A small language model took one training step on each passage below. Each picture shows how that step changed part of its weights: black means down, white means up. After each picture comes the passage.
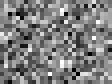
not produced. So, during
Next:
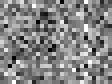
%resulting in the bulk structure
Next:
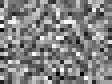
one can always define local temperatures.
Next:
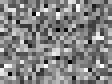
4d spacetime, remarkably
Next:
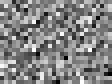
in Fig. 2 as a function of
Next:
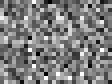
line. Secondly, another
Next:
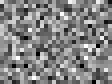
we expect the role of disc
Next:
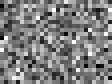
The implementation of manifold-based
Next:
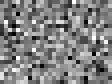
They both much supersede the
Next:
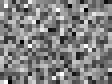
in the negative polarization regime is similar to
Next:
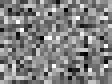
directions). One may think also
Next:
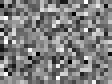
three zeroes. The same argument
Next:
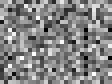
function is globally
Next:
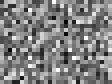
Segue 1 data and the specific
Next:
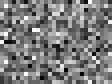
varies significantly with redshift.
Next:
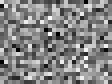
Interruptions in Service
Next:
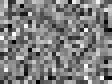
structure data. Assuming that the
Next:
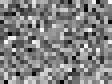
corresponds to the classical trajectory work
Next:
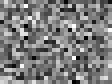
is measured explicitly from the interference
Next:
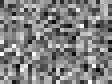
This can be understood based on the
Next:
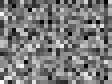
equidistant levels which can be
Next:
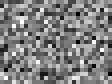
\mbox{\bf 0}$. Then the
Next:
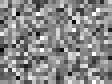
M. Ryzhik,
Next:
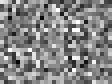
topic can be found in
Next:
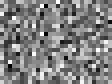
proposed by Cartan as a
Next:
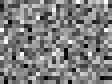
The training procedure detail, convergence
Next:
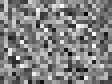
the sum output when an odd number
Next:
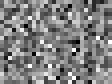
is given by charged particles and
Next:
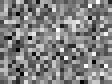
known dualities in six and
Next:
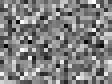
SFI with the adjacent
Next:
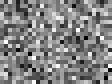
and presents the basics of
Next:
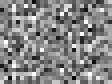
Z. W. Dong,
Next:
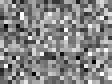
and {Bloom},
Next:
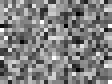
sample of GRBs, but we
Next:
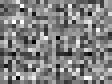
J. C", volume =
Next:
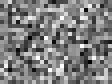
starting with uncorrelated random
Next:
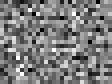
and \costFive,
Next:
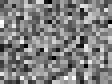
proper. These are described in Sections
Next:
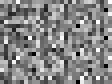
has to through a long process
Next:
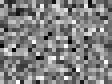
from conformal mapping}
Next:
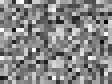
model at low energies, at high
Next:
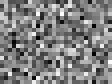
the two edges. In particular,
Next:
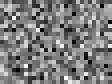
trajectory divergence within an
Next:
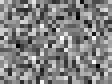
of the domain, as also seen in
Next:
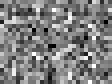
may have a small effect on the water
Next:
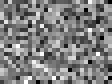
and energy of the magnetic field transforms
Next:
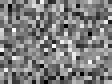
physical phenomena that involve instability
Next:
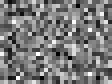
from within PIXLISE
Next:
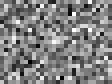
defined recursively as follows:
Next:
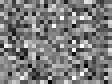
highlight the importance of
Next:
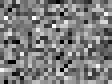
presence of nonzero mass ordinary
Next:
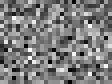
by design. It is clear that the
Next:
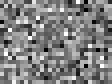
parton shower algorithm described above
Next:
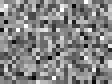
the tidal stirring
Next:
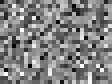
contains the transducer driving
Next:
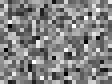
that will undergo grey image
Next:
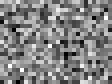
has been done in different studies that
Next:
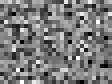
has allowed to simulate a
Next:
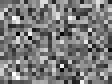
groups are represented trivially
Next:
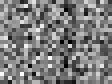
of the scattering state on this atom gives
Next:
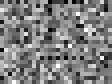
vanishes exactly when the surface
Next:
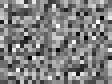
number of stars, as would be expected
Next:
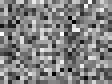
assess variations in measurement accuracy within
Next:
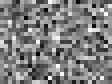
the emission ``tail'' of individual
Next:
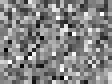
the absence of shear, shown
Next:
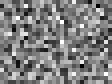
are measured in the observer's
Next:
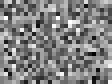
three different locations of the film
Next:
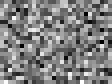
while in the second case a very large
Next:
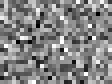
the local potential is low, leading to
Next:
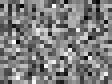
specific attention head recovers original
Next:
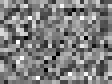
is obtained by applying the rule
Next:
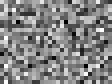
detection efficiency, a remaining
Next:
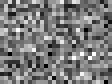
to consist of roughly
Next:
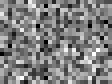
the Schmidt rank of
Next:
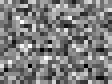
of 19 spectra were taken between
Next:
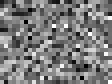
provide better expansion terms; the related
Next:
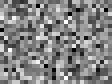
and only if $d=1$.
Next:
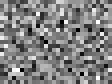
the NIC, leading to
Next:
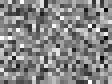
have been long been questions in
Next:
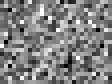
2\pi} d\tilde
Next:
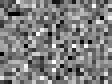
account via the Israel
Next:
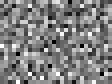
due to Tayler instability is
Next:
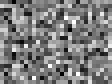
current intensity. PGWI was
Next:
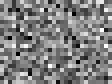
discretization-expectation estimation
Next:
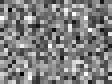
untrusted server.
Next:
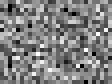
state. To elucidate the
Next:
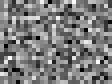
final error correction step to be made after
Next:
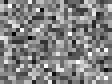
the change in $\calm$ under
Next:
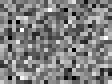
Many numerical simulations mitigate
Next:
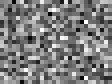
bands will largely contribute to the
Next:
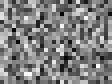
the order parameter comes from
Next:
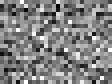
reduce the boundary sites by 1,
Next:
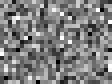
using several quality metrics. The
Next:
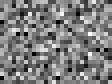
level, then false positive rates
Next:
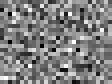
quench. However, it is
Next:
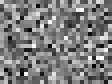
we analyze the initial pressure dependence of
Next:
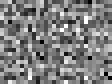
its performance is significantly impacted.
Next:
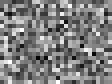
with certain pore geometries.
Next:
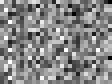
apply, in general, to
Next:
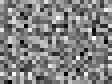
this subroutine can be found
